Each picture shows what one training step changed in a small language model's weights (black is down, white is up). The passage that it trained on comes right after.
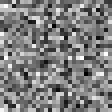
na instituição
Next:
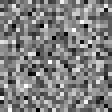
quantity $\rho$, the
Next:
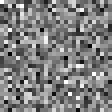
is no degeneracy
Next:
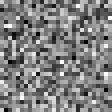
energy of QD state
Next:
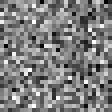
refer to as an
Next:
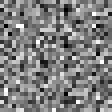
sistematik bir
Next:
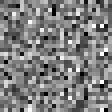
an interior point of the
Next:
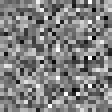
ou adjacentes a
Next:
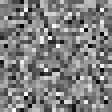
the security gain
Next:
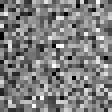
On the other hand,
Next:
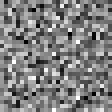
test case 3. The
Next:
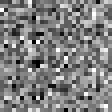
at pericentre
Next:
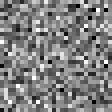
With the increase in
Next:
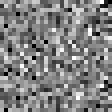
\wedge \hat
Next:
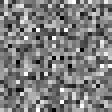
describe the evolution of power
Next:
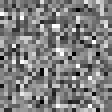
around a heated
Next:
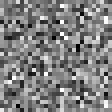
Fundamentals of
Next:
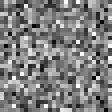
also known for general linear
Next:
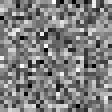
{\bibinfo {journal}
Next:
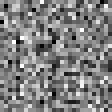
a pair of complementary
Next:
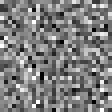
+\infty$ in the
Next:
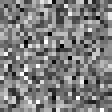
in this paper we study
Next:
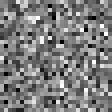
the line in the
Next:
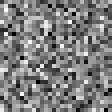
bend, in rather
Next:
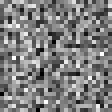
in a more general context
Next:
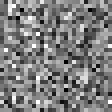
graphe de la figure
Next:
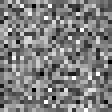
is not just a
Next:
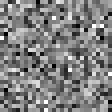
directed polymer
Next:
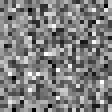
can be in fact
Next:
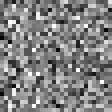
in detail using the
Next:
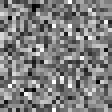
classes is not useful.
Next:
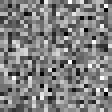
In the Lagrangian
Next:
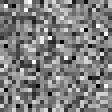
the signals (in
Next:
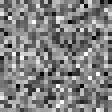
feature a free fixed
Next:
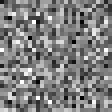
term to correct for this
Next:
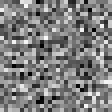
trajectories enter and
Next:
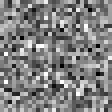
model. As expected for
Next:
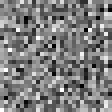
on the particular measure of
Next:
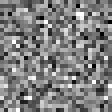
an Osborn
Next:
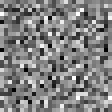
$S$. This means
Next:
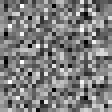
inductive acceleration field
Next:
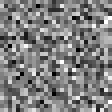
course of research on
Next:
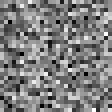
site containing the particle
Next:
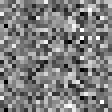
chiqarish jarayonining
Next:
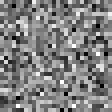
This shows $u
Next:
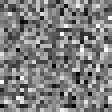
MSTD set of
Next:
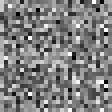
Li, Liu}
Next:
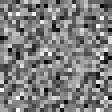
\frac{k -
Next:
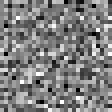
for Barnard's
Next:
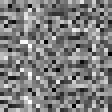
it has only finitely many
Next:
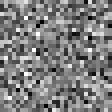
$\Tate$ as
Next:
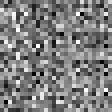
curvature perturbations in the
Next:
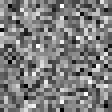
of the situations.
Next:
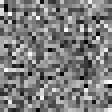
relativity and the modified
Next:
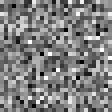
This agrees with the
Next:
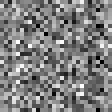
fikri har
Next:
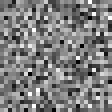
treat $k$ as
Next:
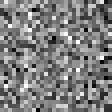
$\re t \rightarrow
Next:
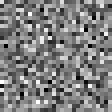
the lowest HF
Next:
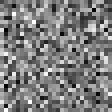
to very different scales
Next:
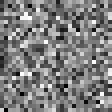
it now follows that we
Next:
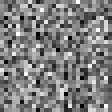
equivalent but fails to
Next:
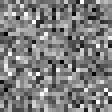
terms in the errors
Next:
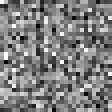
Lei nº
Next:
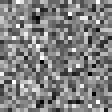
compreendem a
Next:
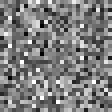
circumvents the
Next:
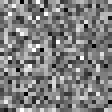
is an injection from
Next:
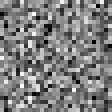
(Coset x)
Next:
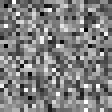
the remaining Sections is
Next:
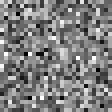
is either the linear
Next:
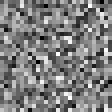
outros membros da
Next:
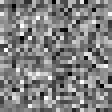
This gives an easier
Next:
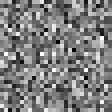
процессы, как
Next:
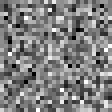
the space of all isomorphism
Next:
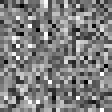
in ensuring the
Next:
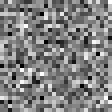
have been proposed for
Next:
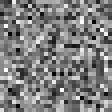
of the actions on
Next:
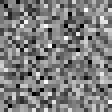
cadence, and
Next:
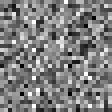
$Q$ to the
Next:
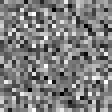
embedded H{\sc
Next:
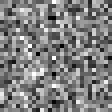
worked around this by
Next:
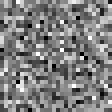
similar goals.
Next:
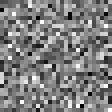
L^r \to
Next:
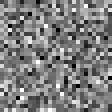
is even, the integral
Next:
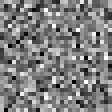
allow economic analysis
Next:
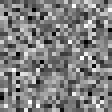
refere à continuidade
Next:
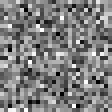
choice of Jordan
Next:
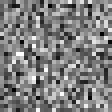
artikel 3 van
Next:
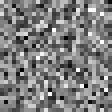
the way from main sequence
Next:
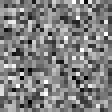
consequence, the problem of
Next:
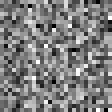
every fixed $t$
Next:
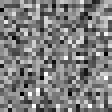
de $X$ ne
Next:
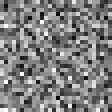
infinite dimensional dynamical system,
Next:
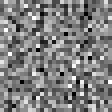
ampli resum de
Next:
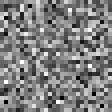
any position over the
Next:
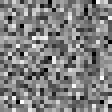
first equality comes from
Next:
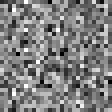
avec une petite
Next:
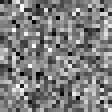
dezembro de
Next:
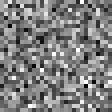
is known that an
